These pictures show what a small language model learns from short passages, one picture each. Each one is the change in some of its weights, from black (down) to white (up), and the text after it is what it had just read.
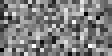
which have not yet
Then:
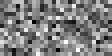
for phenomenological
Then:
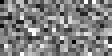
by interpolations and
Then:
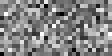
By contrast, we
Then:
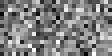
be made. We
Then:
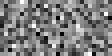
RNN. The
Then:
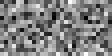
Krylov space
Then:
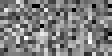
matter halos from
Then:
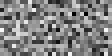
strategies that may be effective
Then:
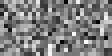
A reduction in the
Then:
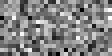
engines of the
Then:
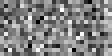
are the empirical
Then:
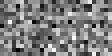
for reducing the control
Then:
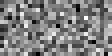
using physical movements
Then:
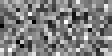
in the MaaS
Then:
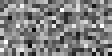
students are supported by
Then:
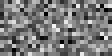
knots up to
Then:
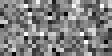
is the Poincare
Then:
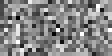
contrast to the formula
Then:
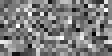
derivatives are uniformly
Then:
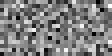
light on the relationship between
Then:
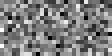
small, and we approximate
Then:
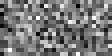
$p$, at which
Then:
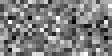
any confusion, we
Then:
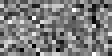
against an existing authority
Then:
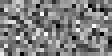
decrease costs and
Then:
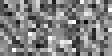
and the subspace
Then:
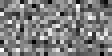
interest recently as it
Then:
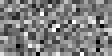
most of the classical
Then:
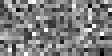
the normalization for the
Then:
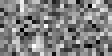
of concession.
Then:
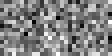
insect feeding on
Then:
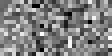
operators Crossover and
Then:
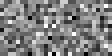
institutional mechanism;
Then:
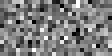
for Arabic
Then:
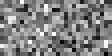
models in statistics,
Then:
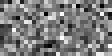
assigned a
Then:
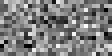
The company markets
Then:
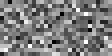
same in the main
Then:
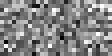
They admit an
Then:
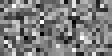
samples required at a
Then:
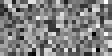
the CME,
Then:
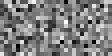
the AGB
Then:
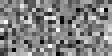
can lead to very high
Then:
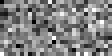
(top) and a
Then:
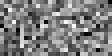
period of time to
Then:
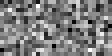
for Scholars
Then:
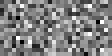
both the performance of
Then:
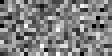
by the reflection coefficients
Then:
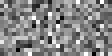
}\lambda ^{\prime
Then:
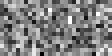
Living and working
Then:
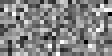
similar observations as in Figure
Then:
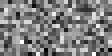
resulting a significant increase in
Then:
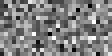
the results presented here our
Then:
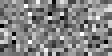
is easy to show for
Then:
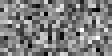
quantify local
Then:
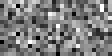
1e. The
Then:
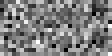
both contribute to the
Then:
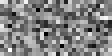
agent crosses the
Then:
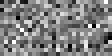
running test is one
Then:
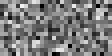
all contributors
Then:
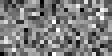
mineral so that
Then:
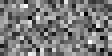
model, based on
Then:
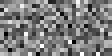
factors using the theory of
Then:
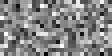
follows. Sect.
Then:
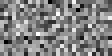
these results reveal that
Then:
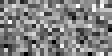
little then
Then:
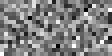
status. 3
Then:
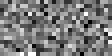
MeV) are
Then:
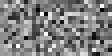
trust $n =
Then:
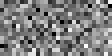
approximation, one might
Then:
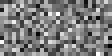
synthesized samples
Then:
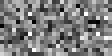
in an obvious
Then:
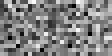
the film through
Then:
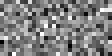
additive functions appear in
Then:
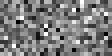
or English
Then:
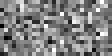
of blood pressure
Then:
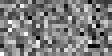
than the reference and therefore
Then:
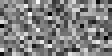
is not an easy
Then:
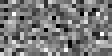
slope at large
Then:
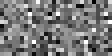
is spanned by
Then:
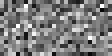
theory $T$,
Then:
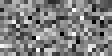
rate, respectively. As
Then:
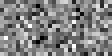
physics with local
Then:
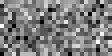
Expanding on
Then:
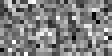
the top-down and
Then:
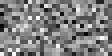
$C$ of vertices
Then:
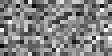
since $\psi$ has
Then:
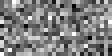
& i\neq
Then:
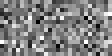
are listed in
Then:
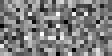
in an overall
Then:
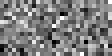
This formula allows us to
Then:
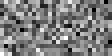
F-type bright
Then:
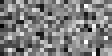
by students at the
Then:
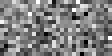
has no defects).
